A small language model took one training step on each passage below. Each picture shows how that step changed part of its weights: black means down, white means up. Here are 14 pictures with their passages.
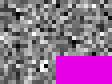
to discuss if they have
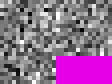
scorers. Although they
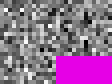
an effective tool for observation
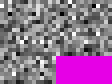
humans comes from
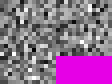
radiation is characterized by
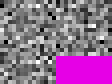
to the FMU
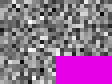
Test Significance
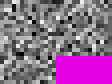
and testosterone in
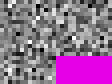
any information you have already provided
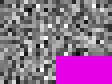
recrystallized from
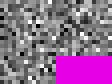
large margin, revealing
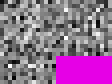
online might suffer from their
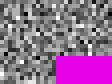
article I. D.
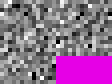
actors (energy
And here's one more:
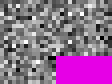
"a" would have a
